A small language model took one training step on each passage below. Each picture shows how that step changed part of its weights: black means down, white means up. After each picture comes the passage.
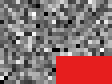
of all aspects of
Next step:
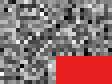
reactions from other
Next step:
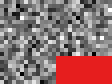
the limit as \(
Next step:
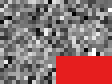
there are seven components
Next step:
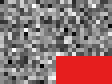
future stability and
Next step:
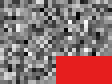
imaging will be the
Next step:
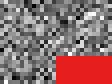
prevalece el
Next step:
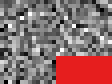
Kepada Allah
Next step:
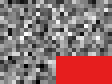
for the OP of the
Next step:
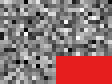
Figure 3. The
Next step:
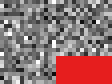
pensamento de
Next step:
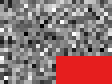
their mass difference,
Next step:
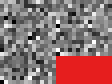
obtained by calculating the mean
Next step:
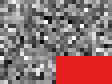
assistive technology
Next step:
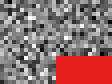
flux: a
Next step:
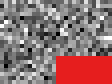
ХХ ст.
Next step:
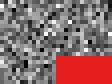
los Trabajos
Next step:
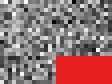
wordt dan
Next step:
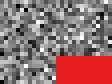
in our FE model.
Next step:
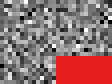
va hadisning
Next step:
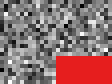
to random network
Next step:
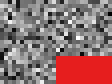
process. Hence, this
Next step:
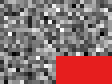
inset of Fig.
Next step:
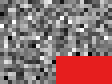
impact, these contributions
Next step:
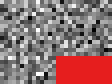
M E N T A L
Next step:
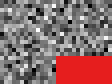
But we were unable
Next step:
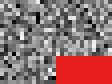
obliquus* and
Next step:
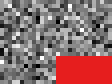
and care provided to
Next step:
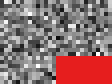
through cosmic
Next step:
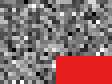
that it is possible to
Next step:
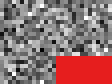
beautiful measurements
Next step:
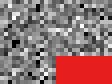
Dortmund |
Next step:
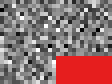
carried out to
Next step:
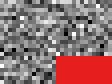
The results of evaluation of
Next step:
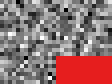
in the world
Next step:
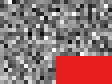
ranges is shown in
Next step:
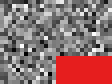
feature sets and
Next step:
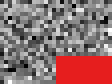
is extremely
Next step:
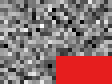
of changes in other
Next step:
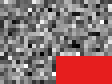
are those corresponding to
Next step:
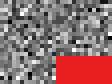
em organizações
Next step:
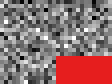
IN THE
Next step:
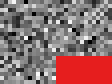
directions in which it could
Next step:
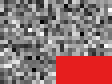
обществ в
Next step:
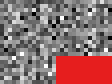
\end{equation} The
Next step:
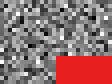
and November
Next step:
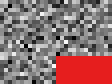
de saúde.
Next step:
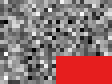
hypothesis which
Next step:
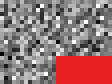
the total angular
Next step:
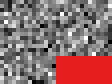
for momentum $p$
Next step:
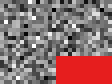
Za kmete sta
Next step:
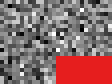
digital devices
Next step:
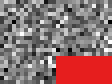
wider range of
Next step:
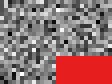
avval qaysi
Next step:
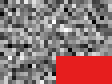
These values show that the
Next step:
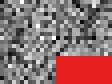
nominal point.
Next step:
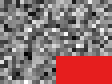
the same health-
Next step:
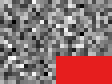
of the interactions between
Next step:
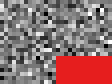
Hello flood
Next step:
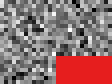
documents in
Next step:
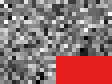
this five-year
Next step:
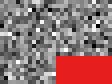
can be carried out
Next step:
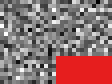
apresentava dados
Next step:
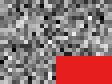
three different degrees
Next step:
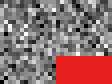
at all times
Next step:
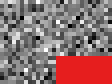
deus Jano,
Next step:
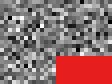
un significado: mi
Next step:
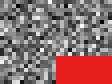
compone de cinco
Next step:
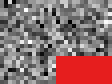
Parameters of
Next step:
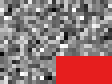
the electron beam energy
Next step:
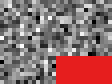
and the three high frequency
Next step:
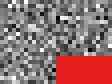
universality of
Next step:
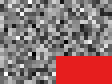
Kaiser, să
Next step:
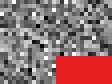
suvlarda va
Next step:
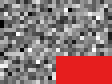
to determine, on the
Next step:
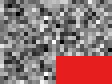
the relativistic
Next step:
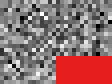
means reducing and
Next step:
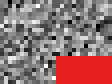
draw distribution, the
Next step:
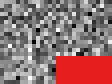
control by acting on their
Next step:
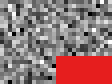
How It Affects
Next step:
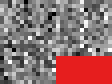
concept demonstrator
